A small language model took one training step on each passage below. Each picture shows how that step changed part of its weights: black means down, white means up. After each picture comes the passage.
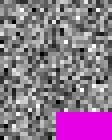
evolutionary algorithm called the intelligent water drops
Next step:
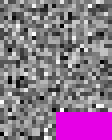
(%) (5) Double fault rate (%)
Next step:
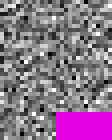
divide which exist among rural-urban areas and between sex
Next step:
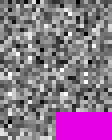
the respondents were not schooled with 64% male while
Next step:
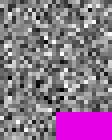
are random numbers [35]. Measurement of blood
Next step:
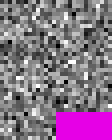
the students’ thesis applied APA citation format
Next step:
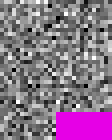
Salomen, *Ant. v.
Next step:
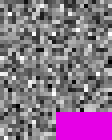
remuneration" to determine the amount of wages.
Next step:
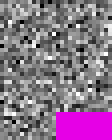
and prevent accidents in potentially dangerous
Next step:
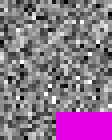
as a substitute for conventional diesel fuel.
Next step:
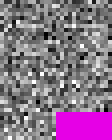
correlation to other features. We achieve optimal, statistically significant
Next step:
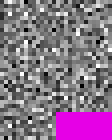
use of substitute phrases is in those cases where
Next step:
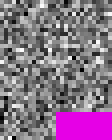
So, our study database regarding the knowledge of phenotype in
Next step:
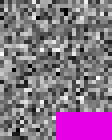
of love. It does not offer concrete steps in improving
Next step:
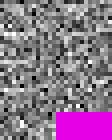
Decision Tree Regressor Actuals Predicted
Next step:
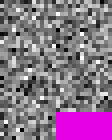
image of natural scientists, as intelligent persons predominantly
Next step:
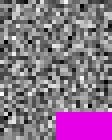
used the Internet for less than 1 hour have higher
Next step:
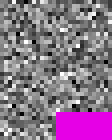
greater the food rejection tendencies the worse the performance
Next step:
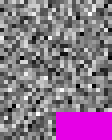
of customs codes, customs value, VAT and
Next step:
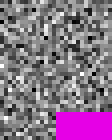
number of clusters for the training data. It can handle
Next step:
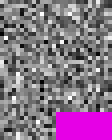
OF THE MOTOR The simulation of the motor operation in
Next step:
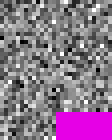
substantial issues with the people, process, and physical evidence components
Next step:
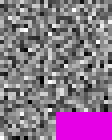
people (blacks), called the education system
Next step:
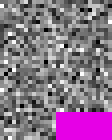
run with the highest log-likelihood.
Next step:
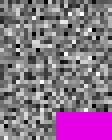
Peshawar during September 2018 to March 2019.
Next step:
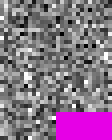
introductory statements by the four panellists.
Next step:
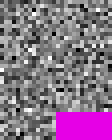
several times through X-ray investigations as well as solution
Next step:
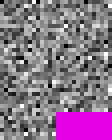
awareness especially among women and marginalized groups will increase the participation
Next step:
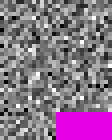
moulding process. Figure 2. X-ray
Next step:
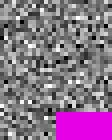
dosage can even lead to lower CO₂ emissions.
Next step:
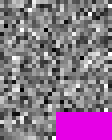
and on day 3-5 in group B) and
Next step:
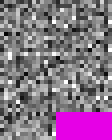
representatives of national land art and serve in determining its
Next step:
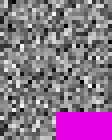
Sharma, and D. Sharma,
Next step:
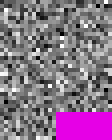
124 with chronic hepatitis B
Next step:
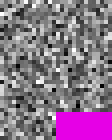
physical sciences - EE: 44% - ES:
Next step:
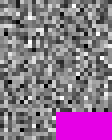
Figure 12: LAS against PoS tagging
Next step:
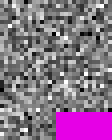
have strong significant relationship with Customer Satisfaction for
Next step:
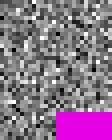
society, being pragmatic and physiologically
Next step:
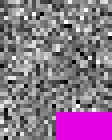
indistinct management for these patients. The findings of
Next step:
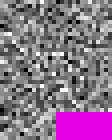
subsystem is composed of the measurement and communication devices,
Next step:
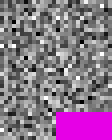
decided between them. Such type of contracts also made
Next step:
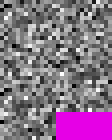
with different biological characteristics have different clinical results and
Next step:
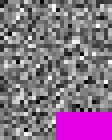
Ayurvedic Medical College and Hospital,
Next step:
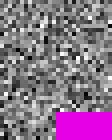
a depiction of sexual journey of prostitute yet
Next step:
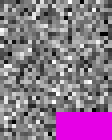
and the average recall obtained in our experiments with the
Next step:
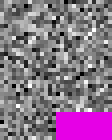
higher than the standard mean of 2.50. This shows
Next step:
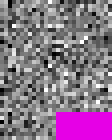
supported clusters; (4) Potential misidentification
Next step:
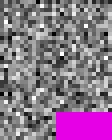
30th 2017 about evaluation of vaccination coverage for children
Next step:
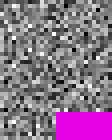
p. 824-834. International Journal of
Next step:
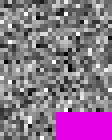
have demonstrated that cancer can result from a failure of cell
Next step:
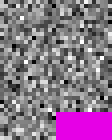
main duct which supplies air to the test section contains
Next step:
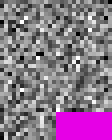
slabs, massive interior wall elements,
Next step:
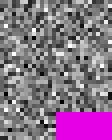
module. Even though, it must be highlighted that with the
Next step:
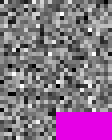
assessment depend on lighting conditions, the clinician's
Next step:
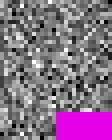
hence only propagation delay and link load contribute to finding the
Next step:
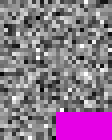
months Check your oven door gasket
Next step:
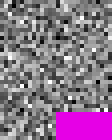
personal lives, and date of death are all attempts to
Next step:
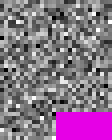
request of the prosecutor, the parties the main
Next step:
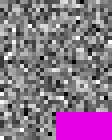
33]. Therefore, in order for this love not to
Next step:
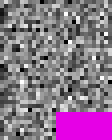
developing Manzanita wine Processes applied in making
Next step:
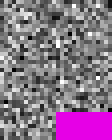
obtain the plasma density profile, we illuminate the
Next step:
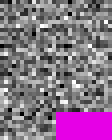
learning. 1. INTRODUCTION Last developments in the modern
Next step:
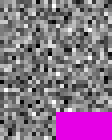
difference in terms of the effectiveness of formalin from sweet
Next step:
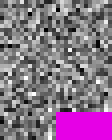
my heart's sky, The moon has ceased
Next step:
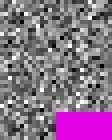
of the subject matter. This overview could be a central resource
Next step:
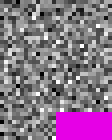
to the wise intervention of the head teacher, the
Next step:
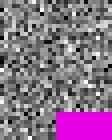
Scale of Adjustment for Adults by
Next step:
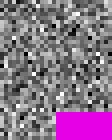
in relations to their personality type and achievement motivation Dr.
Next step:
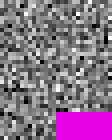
smears obtained after exposure to the environment for two weeks
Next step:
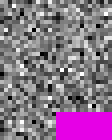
der Haushalte (STATPOP)
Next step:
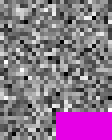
objective of this work is to provide the aerospace
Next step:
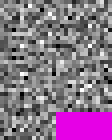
Morrow top Morrowan top Structure map
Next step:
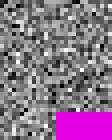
xerosis 5% and 2.7% were
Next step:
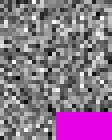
publicly funded, the output in terms of promoting local
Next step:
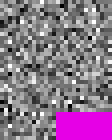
no other breast subtypes but no studies have evaluated
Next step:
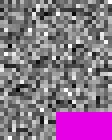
on the to mobilize against external threats and participate
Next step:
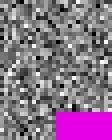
for? Robinson (1991) also defines
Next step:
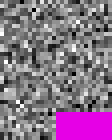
code and design were constructed using Ionic framework and
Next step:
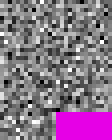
a detailed calculation of MEMS switches and their comparative
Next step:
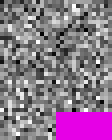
likely to experience domestic violence as heterosexual adults
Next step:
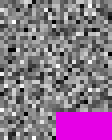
optimal control problem (1)–(5), which can
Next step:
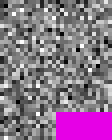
across Australia listened, talked, mingled
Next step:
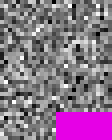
is denoted as variable X_b . Similarly, the
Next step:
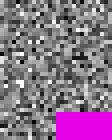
validate the result of each other. When the results obtained
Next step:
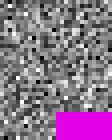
T . Now assume, for the sake of
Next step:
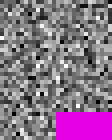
who attended three subjects taught using the B-learning model
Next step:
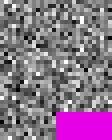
as the ratio of the numerically largest eigenvalue to
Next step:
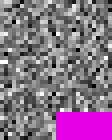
there are concerns about the scalability of this approach. Given
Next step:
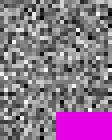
with new forthcoming extreme disturbances [7].
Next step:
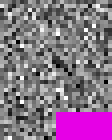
are mandatory once we need to compare these
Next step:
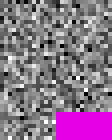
the main communication medium between the female and her protectors.
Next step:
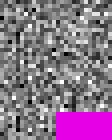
be elected as winner. After S , if
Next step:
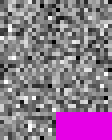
Arranging impregnated glass-mat
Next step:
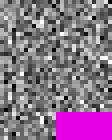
of reagents and solutions for conducting experiments is considered
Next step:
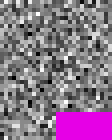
acquired by tuning the photon energy for having a
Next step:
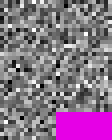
role in the ways we undertake work, interact and share
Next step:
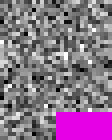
pitch controller. The standard deviation and mean absolute error
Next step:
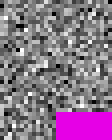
function, are used to construct NB-sSA
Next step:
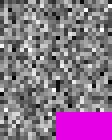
the mass of meson [4, 7–10].
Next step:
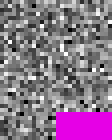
may just need a few sentences to connect ideas but others need
